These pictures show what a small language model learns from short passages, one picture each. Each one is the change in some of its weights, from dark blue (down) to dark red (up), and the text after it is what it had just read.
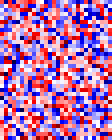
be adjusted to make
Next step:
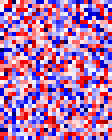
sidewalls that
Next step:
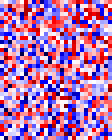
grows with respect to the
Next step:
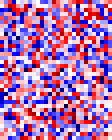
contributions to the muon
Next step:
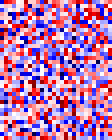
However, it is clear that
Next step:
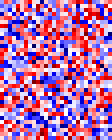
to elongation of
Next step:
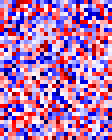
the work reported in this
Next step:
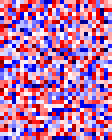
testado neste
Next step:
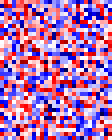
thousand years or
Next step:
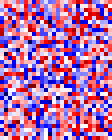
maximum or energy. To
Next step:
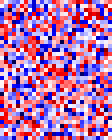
profesionales están
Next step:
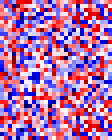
this time $H_0
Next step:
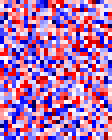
for each of the resins
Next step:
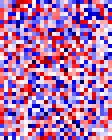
the registration number
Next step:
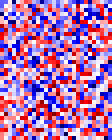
intricate nature of
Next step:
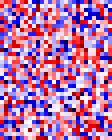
a rung's error
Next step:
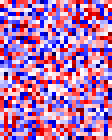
*International Journal of
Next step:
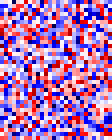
on the edge.
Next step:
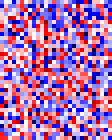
of integration cycle
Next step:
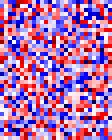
the repositories'
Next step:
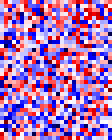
space in terms of the
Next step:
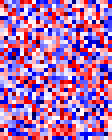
hypermedia was
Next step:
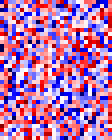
2: Flipped
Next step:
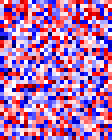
minimal when utilizing the
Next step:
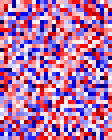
Civil Safety
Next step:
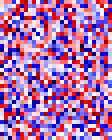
usul ma'lum
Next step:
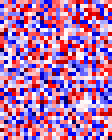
have a direct influence on
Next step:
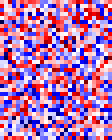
II у У.
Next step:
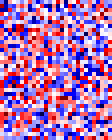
hoch sind die
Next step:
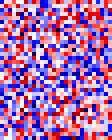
длительности и
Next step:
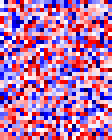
abdomen [1].
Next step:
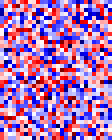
thus assign them to one
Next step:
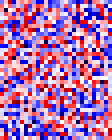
hidden state at each
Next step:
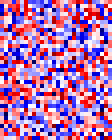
interesting repair, the
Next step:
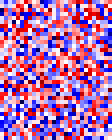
by three different methods and the
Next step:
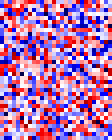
for global warming that
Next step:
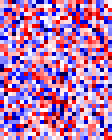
el ámbito
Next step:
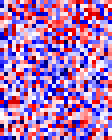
potential, and quantum energy becomes
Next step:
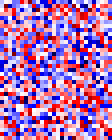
(grey) and
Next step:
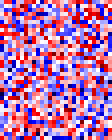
institutional structures,
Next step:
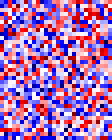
not affect the system of equations
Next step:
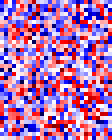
and providing them with
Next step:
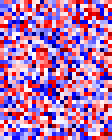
to two of the questions
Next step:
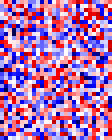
plumbing is
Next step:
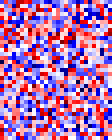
the `top level'
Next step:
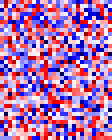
is worse than the
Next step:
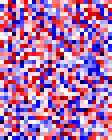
exist: these will cause
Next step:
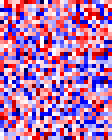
ilgili 3,
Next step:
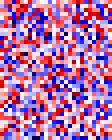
data generation scheme are
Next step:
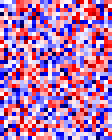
with several Eastern and
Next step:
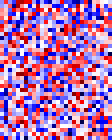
the falx, or
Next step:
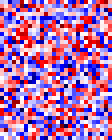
organic compounds
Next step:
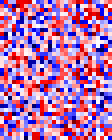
this portrays that
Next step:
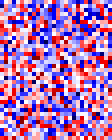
of this patient group are
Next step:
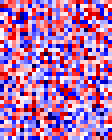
. \end{equation}
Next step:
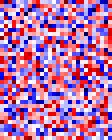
Music Observatory
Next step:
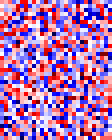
us start with some general
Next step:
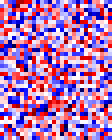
the results We putted
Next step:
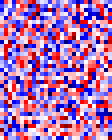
and a realistic error range
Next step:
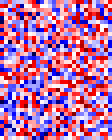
1 Diabetes
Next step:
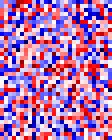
the part of companies
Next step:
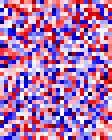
- Tanqidiy
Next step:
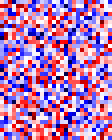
de uma pesquisa
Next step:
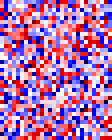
stati legati alla
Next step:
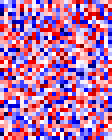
from Jelena
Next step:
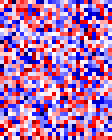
sement ishlab
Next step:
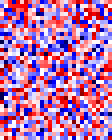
communications, with a data
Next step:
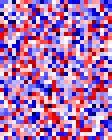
intricate branch
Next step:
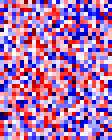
[4]. This simple
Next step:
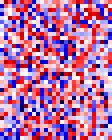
can provide a very fast
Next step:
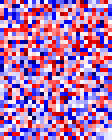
The confusion matrix for
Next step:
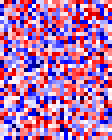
can find a lot of
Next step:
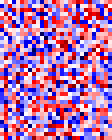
introduced, which realizes
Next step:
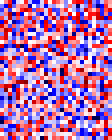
observasi dan menutup
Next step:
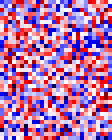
x \sqrt{-g}
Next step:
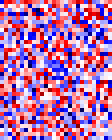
If the matter consists only
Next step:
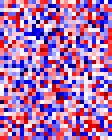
scalar curvature of
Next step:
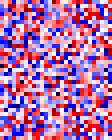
benefits by the
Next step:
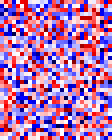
letters indicate significant difference
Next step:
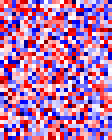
a detailed preparation
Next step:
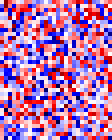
was conducted in the context
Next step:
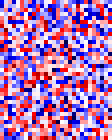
of the slices is
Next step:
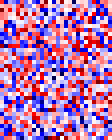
iterations together with the
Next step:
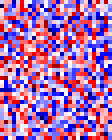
of Cu doping
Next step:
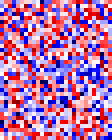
manufacturing, they
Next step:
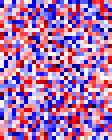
of the metallic
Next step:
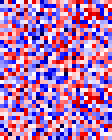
є те, що у
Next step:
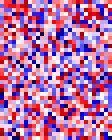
biasing voltage,
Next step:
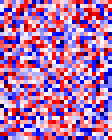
metasurface is
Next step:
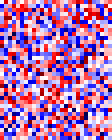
algorithm used in solving
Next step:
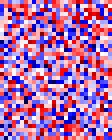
evolution of the dimensionless
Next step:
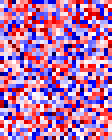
figure, the predicted
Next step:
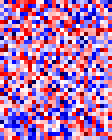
be removed from
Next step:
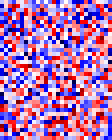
determined by selecting the
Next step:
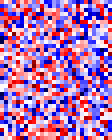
only}, but they do not
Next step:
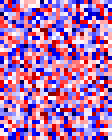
as shown in (see
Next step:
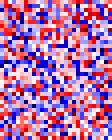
includes both male and
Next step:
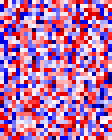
procedures. Meat
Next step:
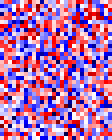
to the SiC surface
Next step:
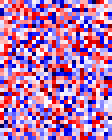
number of resets generally
